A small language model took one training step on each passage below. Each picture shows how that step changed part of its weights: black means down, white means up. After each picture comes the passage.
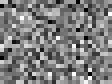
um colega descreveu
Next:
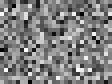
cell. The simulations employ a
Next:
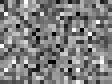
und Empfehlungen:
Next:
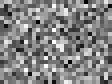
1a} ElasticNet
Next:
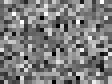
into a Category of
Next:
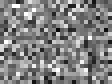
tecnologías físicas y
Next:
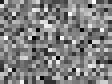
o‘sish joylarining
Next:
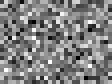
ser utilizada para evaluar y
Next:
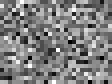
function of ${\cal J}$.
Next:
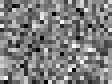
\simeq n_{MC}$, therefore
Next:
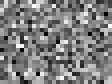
effective treatment for it. The
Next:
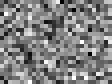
been removed from the
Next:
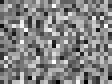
In particular, plasma processes in
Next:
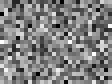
Institute (NRI),\\
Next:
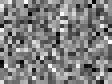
that $\beta_2<
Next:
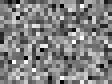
the evolution of humanitarian
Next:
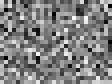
are obtained by replacing in
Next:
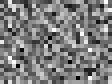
conditions ($\sigma_{ptp}
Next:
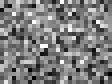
shaxsning ruhiy
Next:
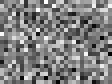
of sound in the AOD
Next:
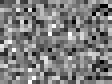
fechamento do ciclo
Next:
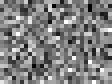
are associated with some weights (
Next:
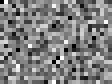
Kyiv, Ukraine,
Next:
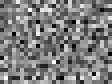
simulation. Clearly,
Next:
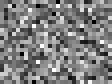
debate teórico.
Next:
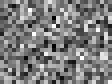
necesario satisfacer ese
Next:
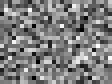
photon wavelength is much larger than the
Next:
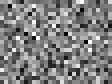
more information on comparative study
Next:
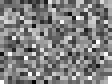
polarized gluon distribution function
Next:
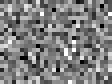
International scientific-online
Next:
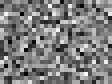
numerical results. As indicated by
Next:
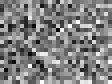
sustentáveis, há ampla
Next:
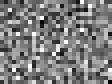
från odling
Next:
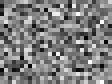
the asymmetric ring, the
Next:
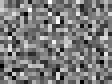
informações para comprar que
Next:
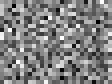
if the system is already in equilibrium
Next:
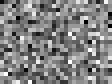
Lagrangians are
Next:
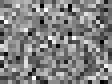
the tetragonal plane no
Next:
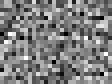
baxt inson orzu
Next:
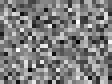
of the system and the initial
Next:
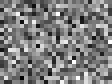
charge. This model has been used
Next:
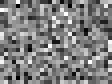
after the completion of the
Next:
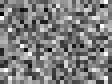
an atomic system consisting of four
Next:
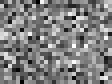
and cross terms between the fields are
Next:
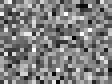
too large to rule out a
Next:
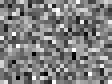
$f$, and the center
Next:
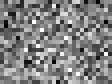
realización de un único
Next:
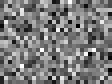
за допомогою
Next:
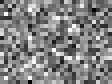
(1) dan/atau
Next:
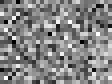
nuevas generaciones será
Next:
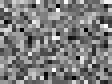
Bayerns [1]
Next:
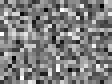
of this Raman control field was
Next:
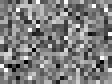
el trabajo científico con valores
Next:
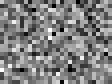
is conveyed to a pulse
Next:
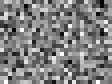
повний момент на
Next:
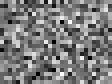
que les beneficia.
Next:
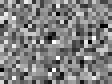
das novas tecnologias.
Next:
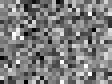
pembangunan: Teori
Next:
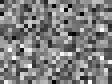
distribute reprints for
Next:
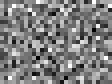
şirketinin Tokyo
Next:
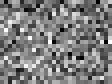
writing with large language
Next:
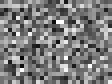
efficacy. FedGS
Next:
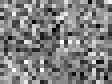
dos grandes lábios
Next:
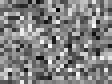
error bounds with an accuracy of
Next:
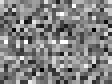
link in the radiotherapy
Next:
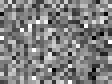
moddasi 5–8%
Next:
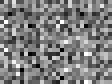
\ \ \ \forall l
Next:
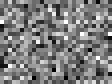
información con el menor costo
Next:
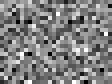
denotes the transpose operator and
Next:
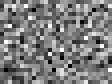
hand, the platform of
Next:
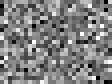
the particle, there is no
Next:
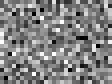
initial perturbation wavelength is $Q$
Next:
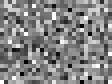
IVA e IRPF en
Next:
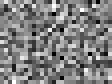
chimiei; -
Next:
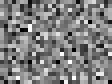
< 50$, and the least
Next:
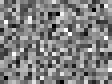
nonlinear effects still have a limited
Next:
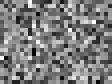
this paper, it is shown that
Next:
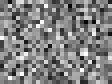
& Linear predictive
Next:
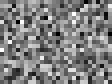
most of the studies dealt with
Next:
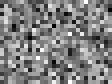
certain typography parameter trends.}
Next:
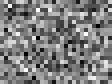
Basiselemente zeichnen
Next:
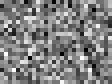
га майдон
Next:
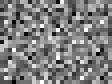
connoté, sur un
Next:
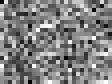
Pedagogik amaliyot,
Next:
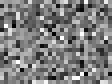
kabi tarixiy
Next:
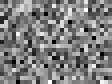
ziddiyatlar hamda
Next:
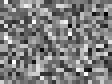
current transverse to the injection
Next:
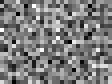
Жук, О.
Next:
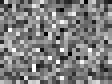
archéologiques de
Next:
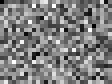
seperti senam
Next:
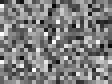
представление органом
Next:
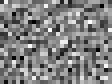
marxistas; equilibrio
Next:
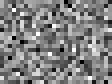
For details of the surveys
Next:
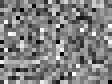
a fundamental Higgs field,
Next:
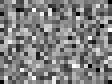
Reza Fotohi*
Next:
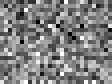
da Saúde (DeCS)
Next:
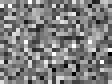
analysis on $S(\Lambda)$
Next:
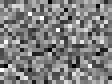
of period is easily visible,
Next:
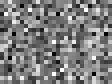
region. Key words:
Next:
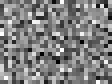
either $D=b \in
